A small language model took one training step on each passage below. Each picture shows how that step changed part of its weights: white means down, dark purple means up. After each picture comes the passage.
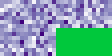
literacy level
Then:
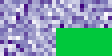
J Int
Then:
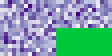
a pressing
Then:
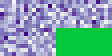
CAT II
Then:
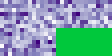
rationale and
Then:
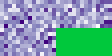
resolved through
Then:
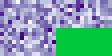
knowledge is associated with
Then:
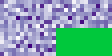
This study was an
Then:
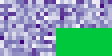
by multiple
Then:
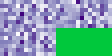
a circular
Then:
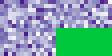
HU. In
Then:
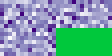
University of Dar
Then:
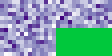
contribute to
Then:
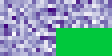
first of all,
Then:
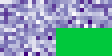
as the most
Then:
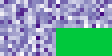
the road with
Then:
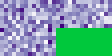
analysis of respondent
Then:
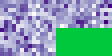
authority in
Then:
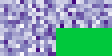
a blunt
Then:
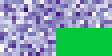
= angular
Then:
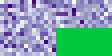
takes into
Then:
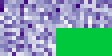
corrosion of
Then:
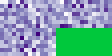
all contributions
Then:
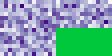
done. There
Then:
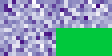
The district
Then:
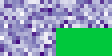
future. The
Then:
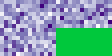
approved with
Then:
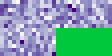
is a set of
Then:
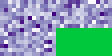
values. The
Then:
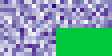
influenced by
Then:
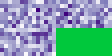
the great
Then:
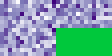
waste is
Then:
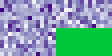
level No
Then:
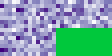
and cannot
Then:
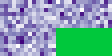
of technical
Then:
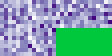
were meaningful
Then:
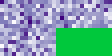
public grid to
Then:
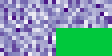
analysis at the
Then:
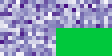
plants are under
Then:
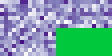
in planning and
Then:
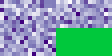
postulated at every
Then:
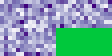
for granted
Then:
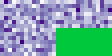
very useful to
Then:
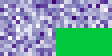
The study was
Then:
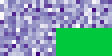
the modeling
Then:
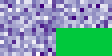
The patient was
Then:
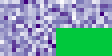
that the more
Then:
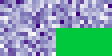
shown to be
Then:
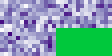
significantly lower under all
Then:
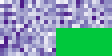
several approaches
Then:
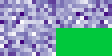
entitled to
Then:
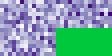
a better quality of
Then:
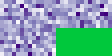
M potassium
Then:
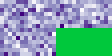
zero), where
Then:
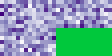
have been in service
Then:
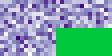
studies to support knowledge
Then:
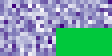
context, the current
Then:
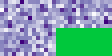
a partially
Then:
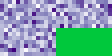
5 Why
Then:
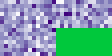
40 percent
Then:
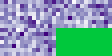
sample size was
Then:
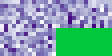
turn to the
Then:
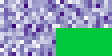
to collect data
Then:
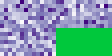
stored in
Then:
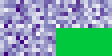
line, the
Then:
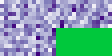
to access the
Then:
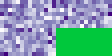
has been proven
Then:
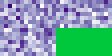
high basin
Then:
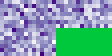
words in the
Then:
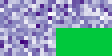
not lead to
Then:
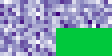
different alternative
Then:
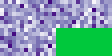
the fracture
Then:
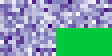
of interest.
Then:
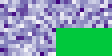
and technology
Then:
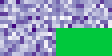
History of
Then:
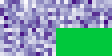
root canal
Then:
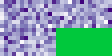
underline that effective
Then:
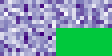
Unit for
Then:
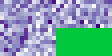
developed countries",
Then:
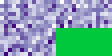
to easily
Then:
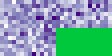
flue gas
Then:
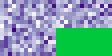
centers in
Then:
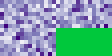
reach and
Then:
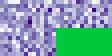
the simulations
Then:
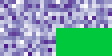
expert. These
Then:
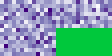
represented by
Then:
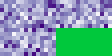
drops of
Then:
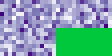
nil nil
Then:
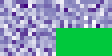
soil research programme
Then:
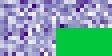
prominent key
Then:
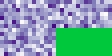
and shorter
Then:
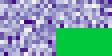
peak period from
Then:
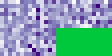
this number was
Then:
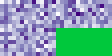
by solving the
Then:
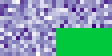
is in line
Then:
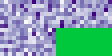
help, assign
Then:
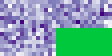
acetone which
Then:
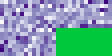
– review of
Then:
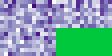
solvents and
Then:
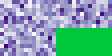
compared to controls
